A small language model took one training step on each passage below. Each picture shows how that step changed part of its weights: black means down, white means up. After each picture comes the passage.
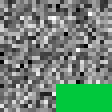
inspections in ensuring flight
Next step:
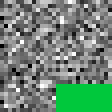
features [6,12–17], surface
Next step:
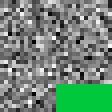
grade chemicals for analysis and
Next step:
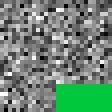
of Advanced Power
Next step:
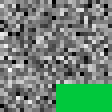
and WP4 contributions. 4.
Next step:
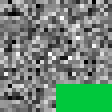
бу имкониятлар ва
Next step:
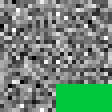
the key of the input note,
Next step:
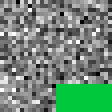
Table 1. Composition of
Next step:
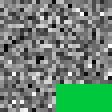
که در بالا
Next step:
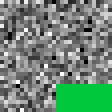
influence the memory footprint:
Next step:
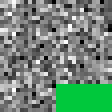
Д.С. Болалар
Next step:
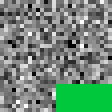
dificuldade para delegar e
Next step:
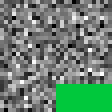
- 67 were identified during
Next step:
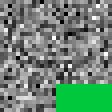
у термінах стеження
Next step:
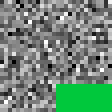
como el papel que juega el
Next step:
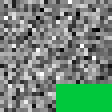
market dimensions, thereby
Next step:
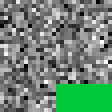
under observational study, by using
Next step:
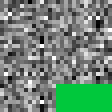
के लिए
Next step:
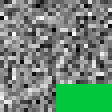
ekanini ko‘rsatadi.
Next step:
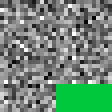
yosh o‘shishi bilan turli
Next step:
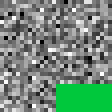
zorundadır. Oyun
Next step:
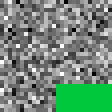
ҳаракатлари жазо
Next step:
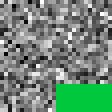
Improvement Communities. Learning
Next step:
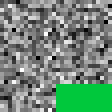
target, this is possible by increasing the
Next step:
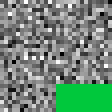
A. Guzmán,^c
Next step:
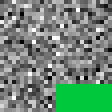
kimyo, biologiya,
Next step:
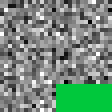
وطبقات فحول
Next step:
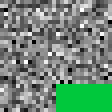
of the Essay, we have
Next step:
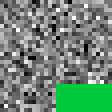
be used to do the face
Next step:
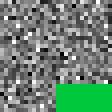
interview, which later will be
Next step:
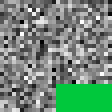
sorumlu olması
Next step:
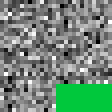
के गहन
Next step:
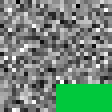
cybercrime in the field of
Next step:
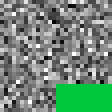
volumes analyses make up a
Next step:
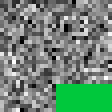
the MAC code. The basic
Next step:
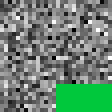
em profundidade a fixação da
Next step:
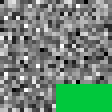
dengan peraturan yang berlaku
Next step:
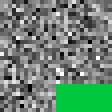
una guía espiritual y,
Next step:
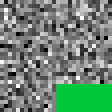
observation is the continuing evolution of
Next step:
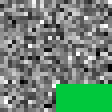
biri, "Jinoyatning
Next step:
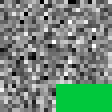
have never been listened
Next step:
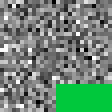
cent. In 2018. The share of
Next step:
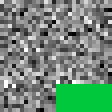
a crucial role in economic
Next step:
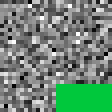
as clay migration by lessivage
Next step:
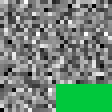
e à transparência administrativa e
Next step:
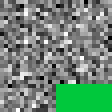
describes under "About the project"
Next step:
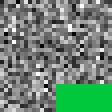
failure to occur in a
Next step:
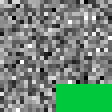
favorable conditions for the development of
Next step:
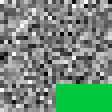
stabilization of the enzyme
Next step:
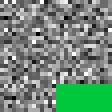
birokrasi adalah
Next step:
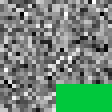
Reid, inaugural
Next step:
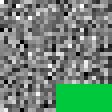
un proceso posterior, se
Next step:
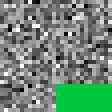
efisien. Berdasarkan
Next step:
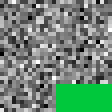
years, enthusiasts have
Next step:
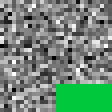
remaining some objects.
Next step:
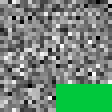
turlari savdosi keng
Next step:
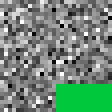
Questionnaire, and inform
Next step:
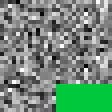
it became possible to set the
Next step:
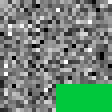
The author declares that this study
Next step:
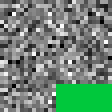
and Benzo Analogs.
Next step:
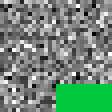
PCF ist. SBTi
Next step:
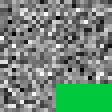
as potential competing interests:
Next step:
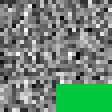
the constitution adopted by the
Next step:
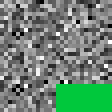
Figures 5-7, there is
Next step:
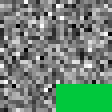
using this technique and suited for low
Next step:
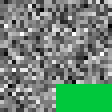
Emmerich Município
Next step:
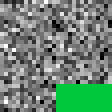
Research and Modern Education, Volume
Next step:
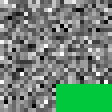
\in tr(\rho, j,
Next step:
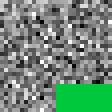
Soil Textures inside
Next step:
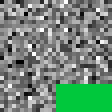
résultats divergents.
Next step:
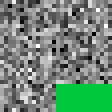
came after the referendum from the
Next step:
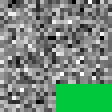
of the economic cost of vulnerability
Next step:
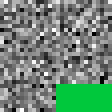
(сильный ветер и
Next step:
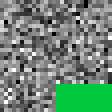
little guidance it was
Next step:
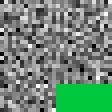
properties *:freqs1*
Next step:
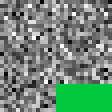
energiya sarfli,
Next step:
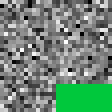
development. His contributions include a
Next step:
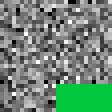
gels have been engineered with
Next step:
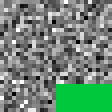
Plattform zu einem
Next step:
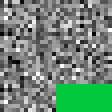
BUILDINGS AND
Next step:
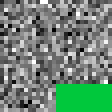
Model — Test Profile
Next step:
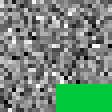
Ozone Chemistry
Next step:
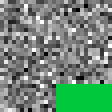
va matematik ifodalar
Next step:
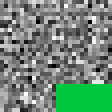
similar to the [ValPal](#)
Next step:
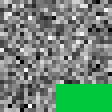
Nueva Vizcaya.
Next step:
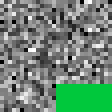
This study addresses the challenge of
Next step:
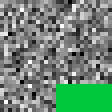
questionnaires and accessory measurement
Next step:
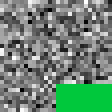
obligatsiyalarining avvalgi
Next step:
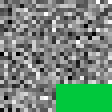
kent men een wettelijk
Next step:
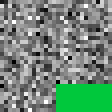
démarche de performance est instituée
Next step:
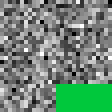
os critérios de inclusão e
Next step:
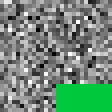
qisqa davrda
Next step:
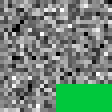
dil işlevindedir
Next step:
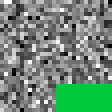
Globalashuv davrida
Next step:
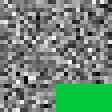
bromo derivatives were between
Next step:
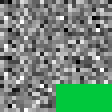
dans des pas de danse suivant
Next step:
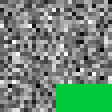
können noch neu
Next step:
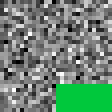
utilized by several researchers. In this
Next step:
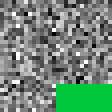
In fact, the peaks highly
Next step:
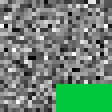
be played through the computers;
